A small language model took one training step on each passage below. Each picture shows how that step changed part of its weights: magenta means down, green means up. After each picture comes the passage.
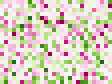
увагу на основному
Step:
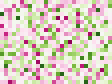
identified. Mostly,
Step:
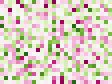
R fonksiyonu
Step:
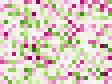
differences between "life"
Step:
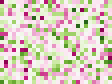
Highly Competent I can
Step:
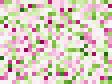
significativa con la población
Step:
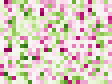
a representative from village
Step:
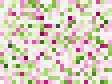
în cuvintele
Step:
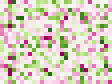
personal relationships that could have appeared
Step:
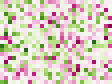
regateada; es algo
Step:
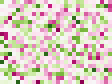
meningkatkan daya yang
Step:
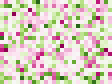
bir ish qilinmadi.
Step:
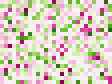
Throughout the history of the
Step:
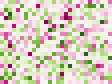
studied in the present work, have
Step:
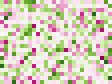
media using 1ml of suitable
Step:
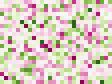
Bank Syariah adalah
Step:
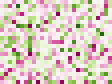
русскому языку
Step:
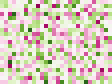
its root, leaves and
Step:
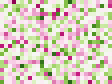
axloq normalari bilan
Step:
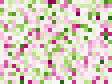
investigator for 40 sessions
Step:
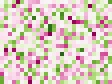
отношению к старой,
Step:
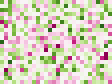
The performance of the proposed model was
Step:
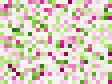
to the goods or services
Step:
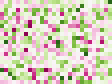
складок, осложненные
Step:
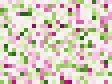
suv kelishi tilning
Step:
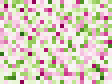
on BER, channel
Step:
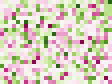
pressing the DOWN
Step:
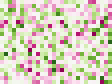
* Ному насаби
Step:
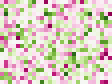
computer protocols which operate
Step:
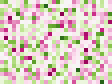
para o psicológico,
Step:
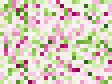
and is a major risk factor for
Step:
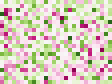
of exercise, stress and
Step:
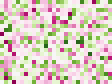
a classification model by dividing the
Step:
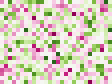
devices and to the varying
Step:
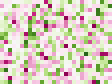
the live coding of
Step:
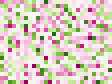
S S Institute of Medical Sciences and
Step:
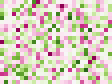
study, some of them, such
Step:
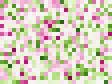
bolalarni biror narsaga
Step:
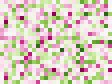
bien estos últimos son
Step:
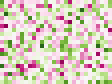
of current antithrombotic
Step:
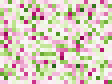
of Phototherapy on
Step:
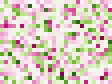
1 Samarkand State Medical
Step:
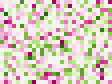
response of the FIR filter
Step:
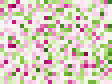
computational thinking have become key
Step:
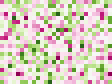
to prevent false detections.
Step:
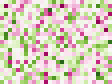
and lecturer at
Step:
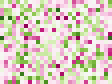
we assume implicitly
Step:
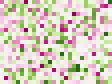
з наданням адміністративних
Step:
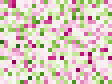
and generally considered the hardest part
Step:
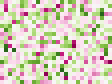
capital. Favoring the
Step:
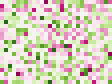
appendicitis. Key
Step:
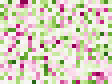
organisational needs. While
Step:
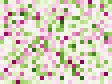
education is one social service whose
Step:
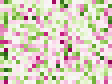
monitor the Earth's
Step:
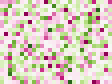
financial interests or personal relationships that
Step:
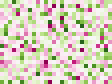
million mobile subscribers
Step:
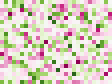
more difficult issues to address. Work
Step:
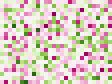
estate market and transaction
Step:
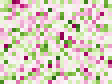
periods of extreme
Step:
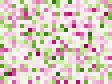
"tune in" with the
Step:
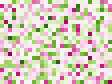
affect on behavior. *J
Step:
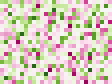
such as natural mineral water,
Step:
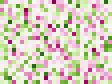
menggunakan bahasa
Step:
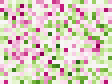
de setores organizacionais
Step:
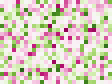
additives, the mix
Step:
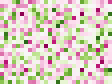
first dispersed in dry
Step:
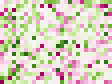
procedentes de una urbanización
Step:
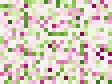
and also the economic costs are often
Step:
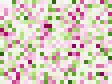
efficient and durable electrode
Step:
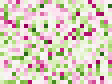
Andhra Pradesh special
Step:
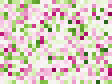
auch die Skeptiker,
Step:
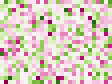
possibilidade de ocorrência de
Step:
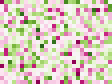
EVALUATION OF THE
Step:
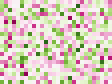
jika seseorang
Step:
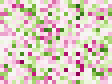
“On measures to support public education
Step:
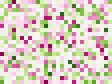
It is desirable to
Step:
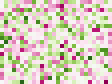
of the complimentary forward
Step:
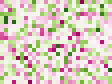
lo que es peor, su
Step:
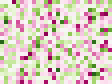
жінок високого
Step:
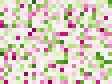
the extent of influence users have,
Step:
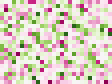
as part of the development of
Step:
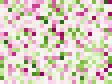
sterker accent op
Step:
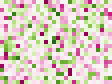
in our study underscores the
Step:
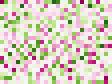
careful examination and removal
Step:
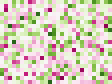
as an innovative form of teaching
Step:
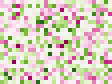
with digital images. Materials and
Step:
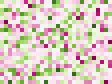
18 concerning causality.
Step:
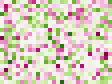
in the works of the mentioned field
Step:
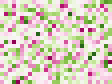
than one justification for
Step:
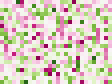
transitions to hEalthy
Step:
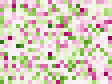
Trade Barriers.
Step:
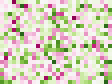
Galván, I.
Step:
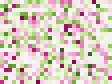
boxes) and outside
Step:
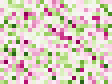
horas de vida do
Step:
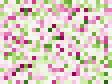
emphasis on its derived properties.
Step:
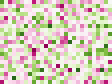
of education, from primary school to
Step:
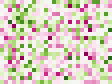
condizione comunista,
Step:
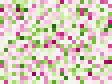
operate on batteries and due to
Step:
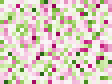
a Distância sobre o
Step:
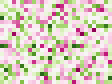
of participants was 57.11
